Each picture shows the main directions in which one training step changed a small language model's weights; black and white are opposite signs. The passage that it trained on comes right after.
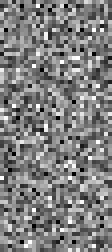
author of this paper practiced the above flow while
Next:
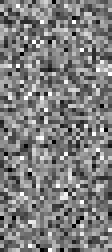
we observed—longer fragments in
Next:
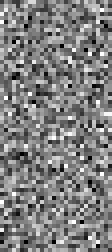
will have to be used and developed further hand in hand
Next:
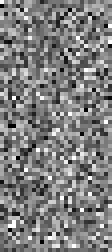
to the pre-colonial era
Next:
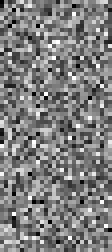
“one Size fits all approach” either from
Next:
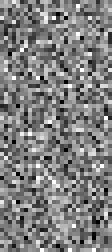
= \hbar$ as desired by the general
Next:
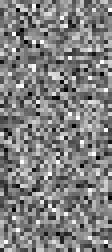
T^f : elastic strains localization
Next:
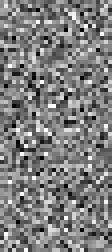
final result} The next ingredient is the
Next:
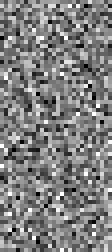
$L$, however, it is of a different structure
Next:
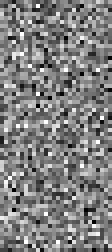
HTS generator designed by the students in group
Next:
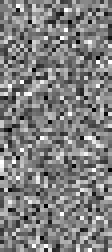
the laws of electrostatics. As shown
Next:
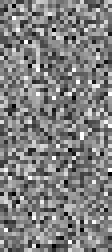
device. with pure spin currents.
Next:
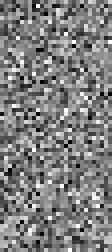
Laboratory, USA [3] University
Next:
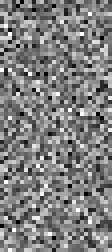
Figure 1: MRI Figure 2:
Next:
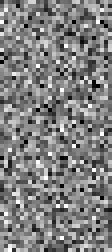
will discuss the system of one superparticle and one
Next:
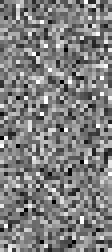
textures and odd-parity spin
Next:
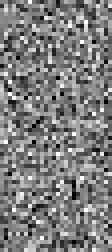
promising field with vast potential in both
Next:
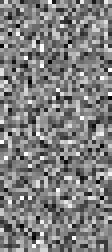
of the 489 deliveries, 200 were
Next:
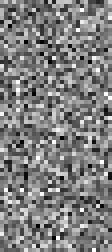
of Oxford, Oxford
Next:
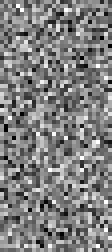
the remaining samples as testing data. We have
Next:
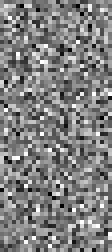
linear or parabolic deformations. It would
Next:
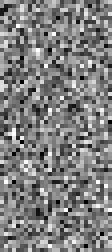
play a key role in future communication systems. The following
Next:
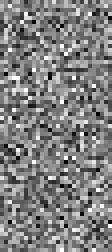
transfusions etc. Some other studies
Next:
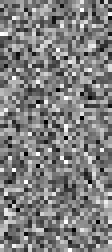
supreme high god's knowledge is
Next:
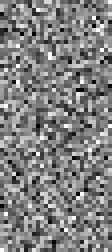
development in modern conditions are considered. The definition of
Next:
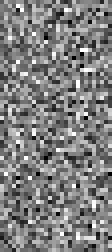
the relationship between state and business in the context of
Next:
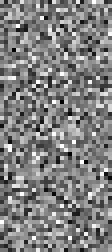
of (ir)reducibility must not be
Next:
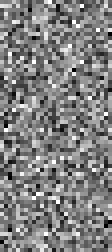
3, both of biomass and lipid
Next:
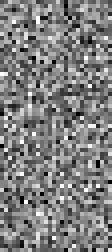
Mattingly, Phys.\ Rev.\ D {\bf
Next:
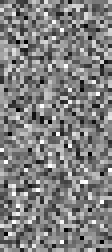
al. (2009) did calculate the stability
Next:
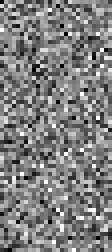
\\ \tableline \noalign{a\ \
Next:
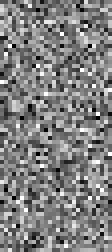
full advantage of the low level BLAS
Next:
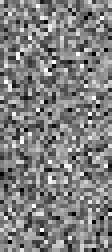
and quickly rose to the situation by
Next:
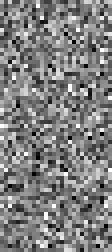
and Krstic (2000). We
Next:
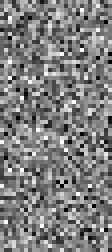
studies, such as Ogedengbe et
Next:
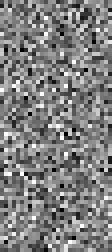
secretion, insulin action or both.
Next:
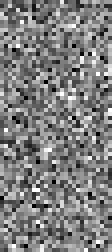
McGill-Queen's University
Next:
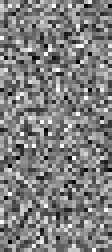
$3$, it was obtained as a dimensional reduction
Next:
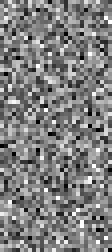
education and to increase interest in this field. These activities
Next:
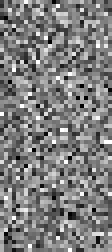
situations when the separation is small and/or
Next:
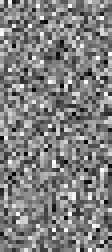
and Innovation (Grant No.
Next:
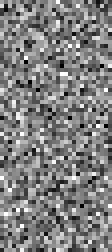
take the combination of a local friction
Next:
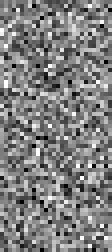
parametric plot for the BS systems.
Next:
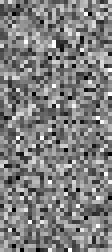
Eq.~\eqref{eq:radialeq} for
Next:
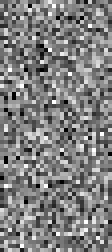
noise tests, the values $N_a$,
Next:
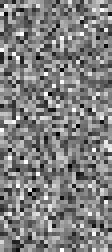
have a comparable HOMO level of
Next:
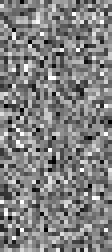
from meristems or calli, has not
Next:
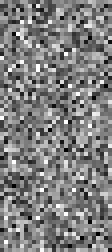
LS. However, when the elastic interactions
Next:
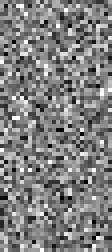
any difference of stellar population parameters due to the environment
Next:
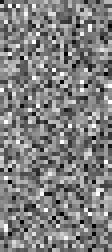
electric energy and damping road
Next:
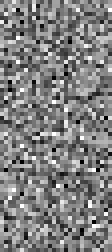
Fabio}, journal={arXiv
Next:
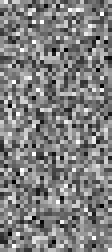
with the experimental observations, are much the better for the
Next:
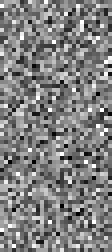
bus. For the grid-connected
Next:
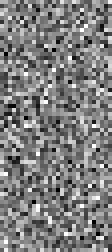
data sets in the fitting or dynamics.
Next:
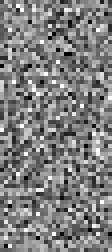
the property with highest trend; and whether the growth
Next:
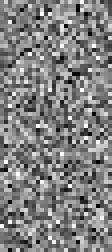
visual symptoms; four were treated for
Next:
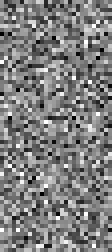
\label{deltactilde} \\
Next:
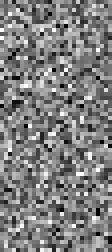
for the 3D Weyl fermion problem
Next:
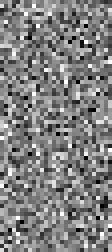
high academic achievement.* Keywords:
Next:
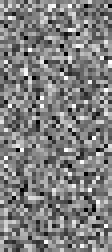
$c$ is the speed of light.
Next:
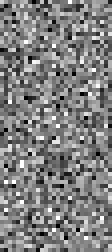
alpha & $H_0$ & persim
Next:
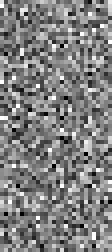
knots being associated with the deeply embedded
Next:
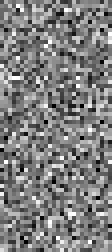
the environment ( weak or strong coupling) and the
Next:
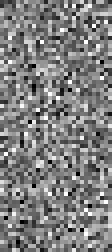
\leq t \leq t_1 \quad
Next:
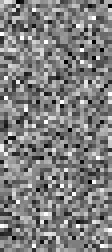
fuzzy set(IFS). Therefore,
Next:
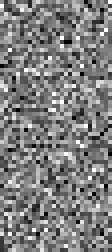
irreplaceable part of our showers.
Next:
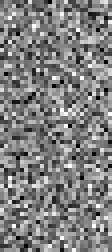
key can be used to find details of the observations by
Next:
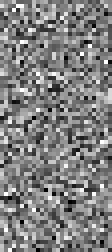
WS^1 obtains lower ambient temperature
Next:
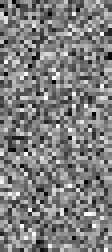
I watched from my computer,
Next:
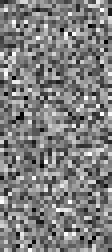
emphasizes the importance of developing strategies focused on
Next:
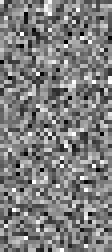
firm makes greater use of responsibility in organizational
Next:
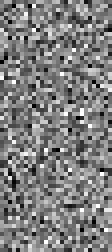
light non-strange states together with the
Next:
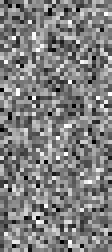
the cycling of the composite is matrix
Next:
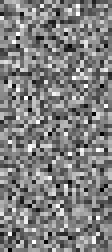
which are the most expensive item in their
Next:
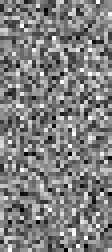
Toolpath for tubular moulds
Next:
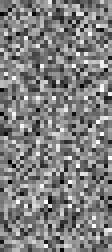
measurement. The purpose of adding these
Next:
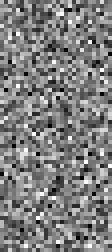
the shift to online and remote learning may provide
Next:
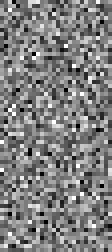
integration across multiple operating regimes. Introduction
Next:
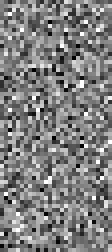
The main tasks of this study are: 1)
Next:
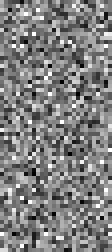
qualitative content analysis, it categorises data
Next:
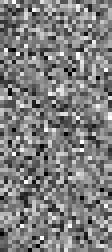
set that includes the true sparse model with
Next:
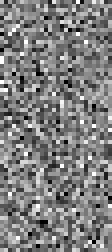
of the fitting parameters for each mode. Notice
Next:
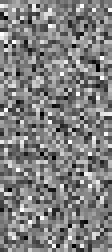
Not significant Household Size
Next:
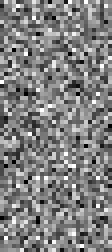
is observed between 09:58:52 UT
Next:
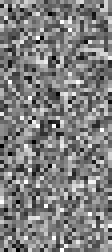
estimate. An estimation of residual
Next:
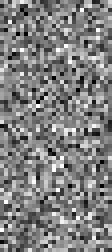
combine sound absorption and diffusion
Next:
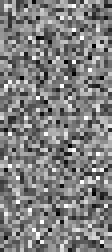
design depends on the internal structure of the airfoil
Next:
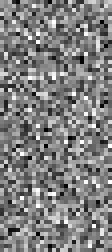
are often subject to tight quotas
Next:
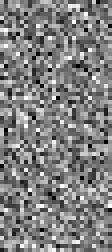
denotes the flat space metric on which we
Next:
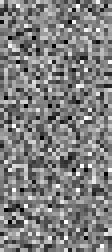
can substitute $v_d$ for the
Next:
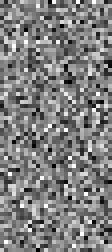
of these solutions. All reagents used were of
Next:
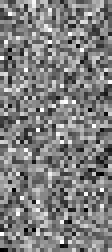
encoder to capture better speaker information.
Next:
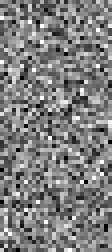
State Electron*. 2000;
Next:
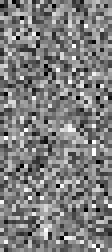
Paperboy, Pengo,
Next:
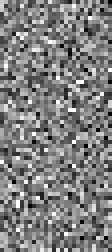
consensus in therapy after
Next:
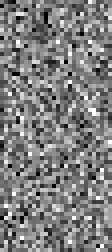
[1-2]. Si is the second most
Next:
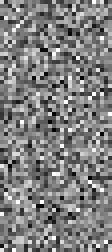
of \cite{LPS}, an exact result which
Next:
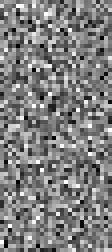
B are executed simultaneously but independently
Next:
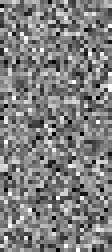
magnifying lens and classified into three fundamental
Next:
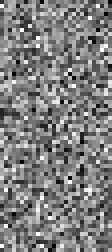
\gambit configuration file. Using
